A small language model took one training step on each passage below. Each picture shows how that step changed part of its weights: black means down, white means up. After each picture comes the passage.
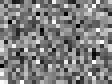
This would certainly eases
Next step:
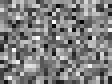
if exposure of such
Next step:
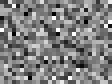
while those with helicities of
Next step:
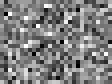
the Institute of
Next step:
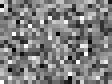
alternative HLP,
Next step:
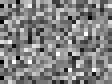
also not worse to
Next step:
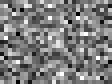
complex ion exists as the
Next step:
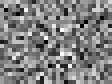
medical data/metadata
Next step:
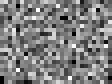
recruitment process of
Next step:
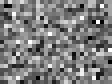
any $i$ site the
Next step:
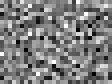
the State to treat
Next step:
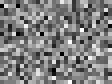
was believed that
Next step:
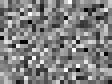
country. On the
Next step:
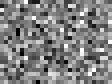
clearly noticeable
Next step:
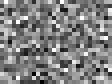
If it is driven
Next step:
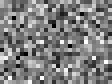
is Planck's constant
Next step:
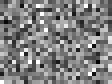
to generalize to novel
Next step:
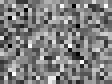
Height Heading
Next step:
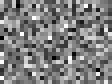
to do that, university
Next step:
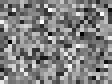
black solid line is the
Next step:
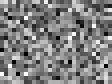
fiber and has a large
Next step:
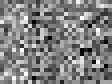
the output of these networks
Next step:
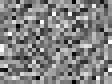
\end{equation} is
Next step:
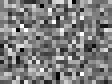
appears that there are various
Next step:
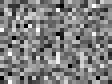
job satisfaction,
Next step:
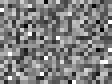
to possess all the modes
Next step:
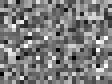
a collection of anyons by
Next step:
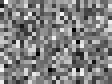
are indirectly
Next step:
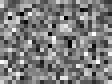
of a particle. First
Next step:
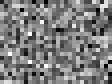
to overcome the limitation
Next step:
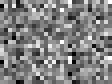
above table also indicates that
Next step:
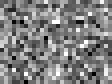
the neutral weak current
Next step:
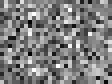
meet the demand from the
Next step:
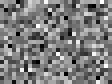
stay supported by services
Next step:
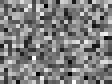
However, the etiology
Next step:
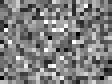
to injuries and
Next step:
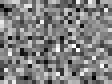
attractive design and a
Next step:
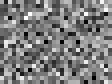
different responses of a
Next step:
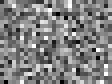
or parameter fitting techniques
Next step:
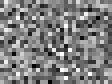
the dominant source of
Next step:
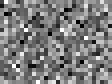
softness ratio for
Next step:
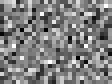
increase the efficiency of
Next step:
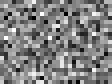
office hours is
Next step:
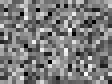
specifically the efficient
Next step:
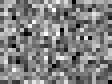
were drawn from the
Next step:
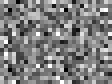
been proven by test results,
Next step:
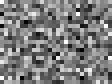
Sartre, how this
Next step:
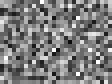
be revived as an
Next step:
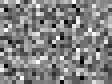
musical instrument is
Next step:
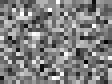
in 6 different blocks as
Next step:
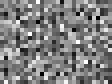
to develop a composite
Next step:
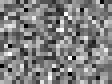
of the combined lensing
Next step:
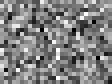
a major category
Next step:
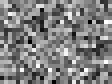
experiments. Taking the
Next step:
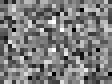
are the the depairing
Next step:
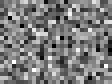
clustering algorithm using
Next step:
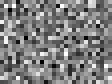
at that point which can result in
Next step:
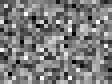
creation of dipole
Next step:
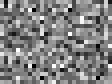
always switch
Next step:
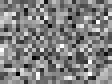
% \end{figure}
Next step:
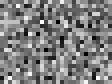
is linear in $t$. A
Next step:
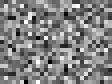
exact same feature space as the
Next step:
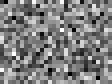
are microprocessor
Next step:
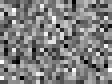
whole blood, allow
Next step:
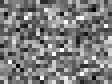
a dissipative fluid
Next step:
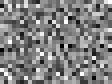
- There is a highly
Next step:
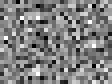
threats come from the
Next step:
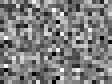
short summary is given
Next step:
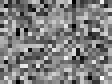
Modular equipment as
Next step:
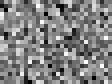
quantitative through a
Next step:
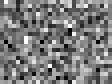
work was supported by the
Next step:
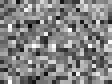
their invaluable comments on
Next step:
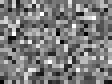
that make up the creative
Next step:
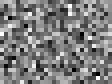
of $\phi$. In fact,
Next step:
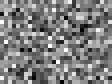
ensemble models. The
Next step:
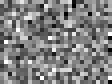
times the target and its
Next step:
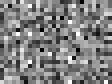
used to access and compare the
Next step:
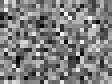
entanglements in which
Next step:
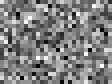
Benchmarking is
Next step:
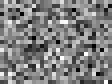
edge states persist if their
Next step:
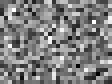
4) expanding the range
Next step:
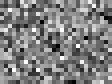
using refined wheat are
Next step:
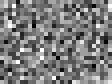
can then be expressed in
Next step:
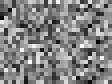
more similar to ours; the
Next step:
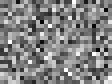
no competing interests.
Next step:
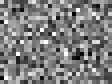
is that Chalmers does
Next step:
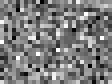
the top panel, and
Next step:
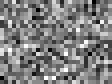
theories leads to the
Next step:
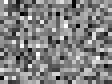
regression coefficient by the
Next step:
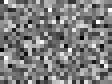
section is free of QED
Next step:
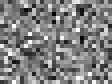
a proper Tsallis'
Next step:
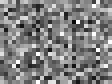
targets for example for
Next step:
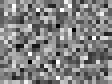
stand-alone models, and
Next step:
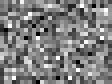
the generation of more complex
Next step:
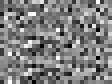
theme: the larger
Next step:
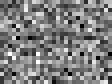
for the vaccination
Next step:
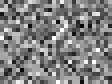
is expected to drive
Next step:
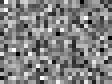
relative performance of each correction
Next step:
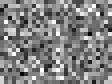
working, rather than
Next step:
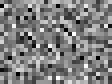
while using their mother
